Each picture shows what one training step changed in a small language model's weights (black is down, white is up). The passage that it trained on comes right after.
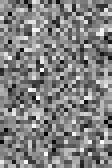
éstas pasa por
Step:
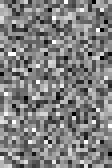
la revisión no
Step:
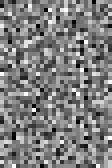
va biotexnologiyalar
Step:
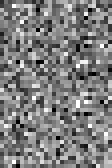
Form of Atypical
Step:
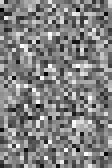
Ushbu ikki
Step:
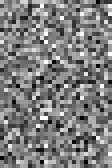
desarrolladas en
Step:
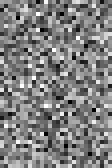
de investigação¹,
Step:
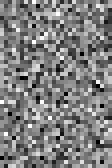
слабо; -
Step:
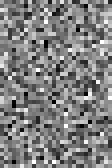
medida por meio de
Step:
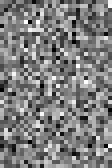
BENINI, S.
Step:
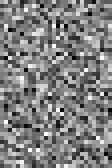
nos últimos anos
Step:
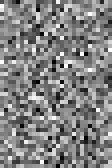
и учеников;
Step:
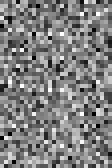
sobre los proyectos
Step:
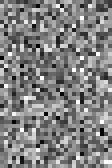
tizimi. Xalq
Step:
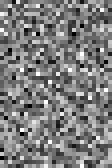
кардан; ➤
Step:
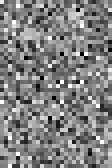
обврзани да
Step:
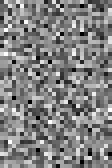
bilan): harorat:
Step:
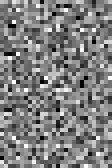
va inson terisiga
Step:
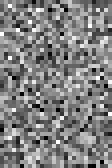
narsa ma'lum
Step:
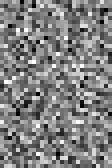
jiddiy muammo
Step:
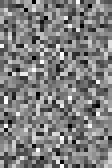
проводилась с
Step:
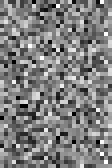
семье, что
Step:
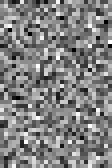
свойств, таких
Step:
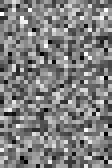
notáveis e
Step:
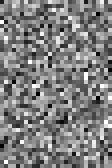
que proporcionou a
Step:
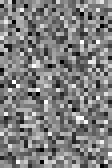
proyecto en el que
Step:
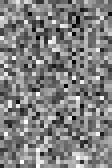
für Aktivismus»
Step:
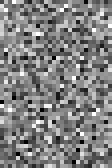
bo‘lib, rus
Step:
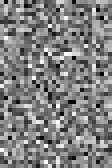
de que o Direito
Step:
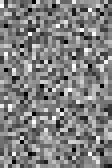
от устойчивого
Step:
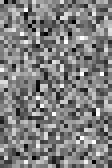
analisa data
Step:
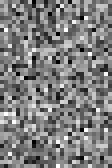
atas realitas
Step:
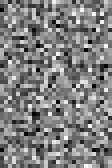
ja Kaasava
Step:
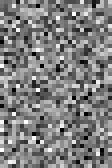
9 *Sociaal
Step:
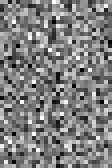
de los países en
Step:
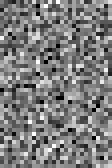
de Próstata,
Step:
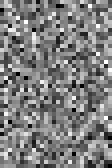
відмов її
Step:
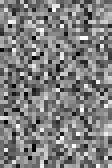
аёлларидан бири
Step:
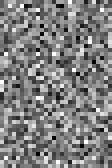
vigorosamente por 1
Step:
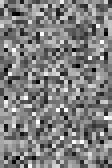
связано с
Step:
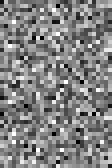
5. Matriz de
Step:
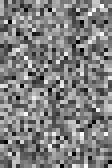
внести вклад
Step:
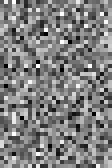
verbaux (ex :
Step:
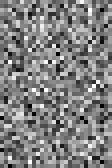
Роль ценностных
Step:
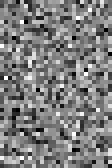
Guzan, F.
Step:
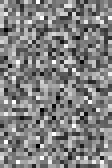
Chemical Sciences
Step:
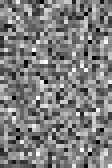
buen trato y
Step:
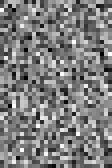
Principles and
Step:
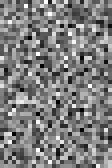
beslenme ile
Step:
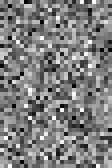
фойдаланиш ва
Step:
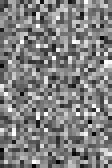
sea necesario;
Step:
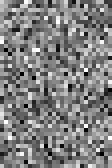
se interpretam as
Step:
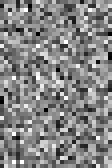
Toshkent: Fan
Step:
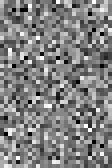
qanday rol
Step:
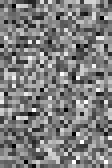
Me, Mo,
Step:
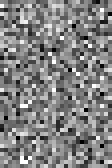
5. Dunayev
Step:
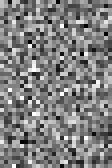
оценивается не
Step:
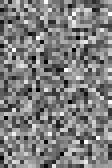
importados: Una
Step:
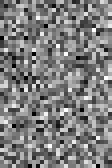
el verbo; 5)
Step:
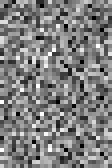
Rams Especialista
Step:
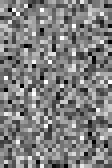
до збільшення
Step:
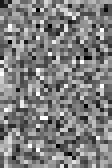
des suppositions et
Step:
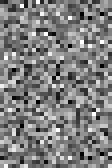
manbai sifatida;
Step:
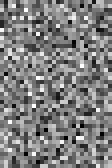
de la scène
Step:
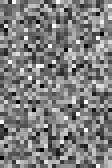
encerramos essa
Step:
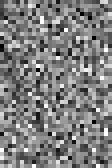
acesso à comunidade
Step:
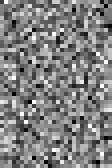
ответственность за
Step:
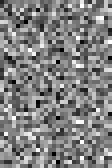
siyosiy, iqtisodiy va
